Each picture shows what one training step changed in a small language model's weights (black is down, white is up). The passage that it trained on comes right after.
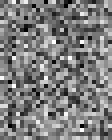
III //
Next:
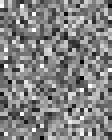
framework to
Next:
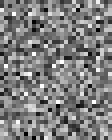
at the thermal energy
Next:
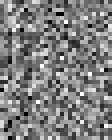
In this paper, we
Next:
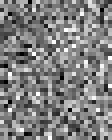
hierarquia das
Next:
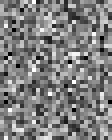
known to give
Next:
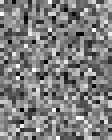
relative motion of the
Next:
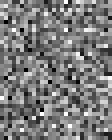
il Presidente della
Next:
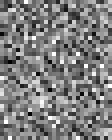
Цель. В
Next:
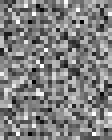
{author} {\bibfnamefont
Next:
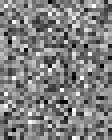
of entropy $\Delta
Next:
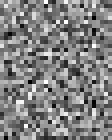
$z$. Here we
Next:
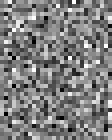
après la
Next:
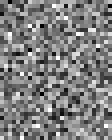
a constant $c$
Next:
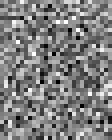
right hand corner
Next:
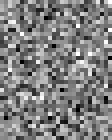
observables, even
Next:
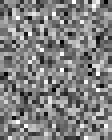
modes that can serve
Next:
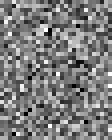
3* olarak
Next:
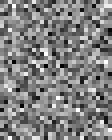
of member states.
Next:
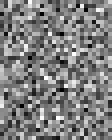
from the tilting
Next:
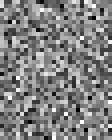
of zero, where
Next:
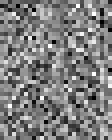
polling methodologies
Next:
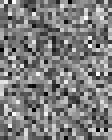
et la gestion
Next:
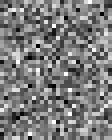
Для определения
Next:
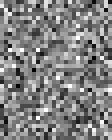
der Ruf nach
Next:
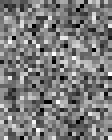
p_0$ if and
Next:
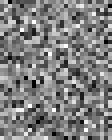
at some $x$ but
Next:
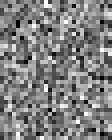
Na linha
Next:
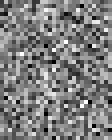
considerable interest since
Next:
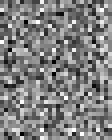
analytical means,
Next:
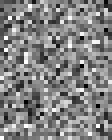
Engagement and
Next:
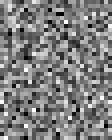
In this case, the
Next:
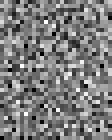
collective position and
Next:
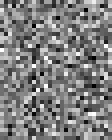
can be computed as
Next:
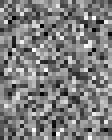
in unconventional
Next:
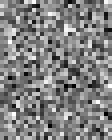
TOF it is
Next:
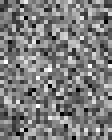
гонады и
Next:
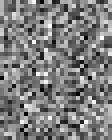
name) in the
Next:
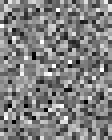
parameter space for our
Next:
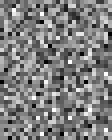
such a model can be
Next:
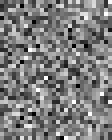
од усього
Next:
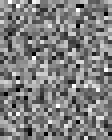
they allow testing the
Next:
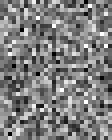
Délai de
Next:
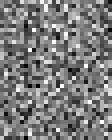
F9P mediante
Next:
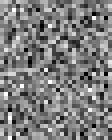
intégral à
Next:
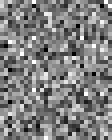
LIGO band
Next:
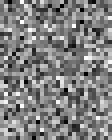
point towards other
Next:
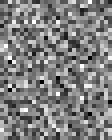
that each LLM has
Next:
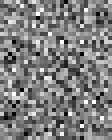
viscosity. For
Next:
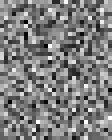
observed neutrino
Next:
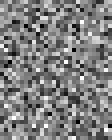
empatía sobre
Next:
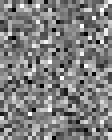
just begun at
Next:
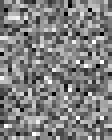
more realistic assumption
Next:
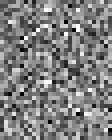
steep and the time
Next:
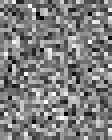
data, of the law
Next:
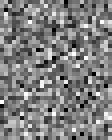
de l'art Nous
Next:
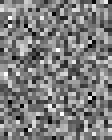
that combines these two
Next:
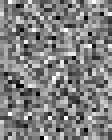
Finally, we also
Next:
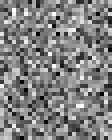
survey aimed
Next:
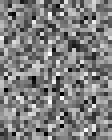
a ``conformal
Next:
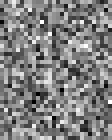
made with different
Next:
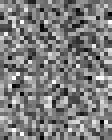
quality service
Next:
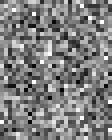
map the rate
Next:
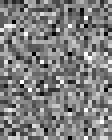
useful to use the
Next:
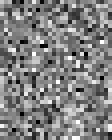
sigma model}, \newblock
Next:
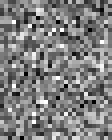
< \mu \right)
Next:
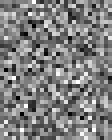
array. Right
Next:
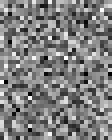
the system of constraints
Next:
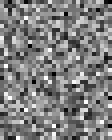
the sum of multiple
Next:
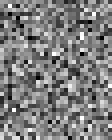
we adopt the
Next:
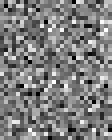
Conjectures for
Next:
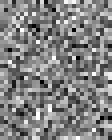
ha aportado
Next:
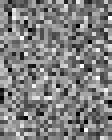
of data obtained from the
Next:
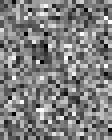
derived using the
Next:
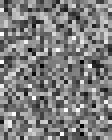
are included in the
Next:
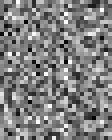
the reception
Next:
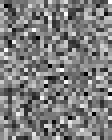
terms} In this
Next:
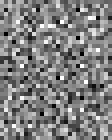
cause lots of
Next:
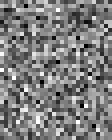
quark flavour
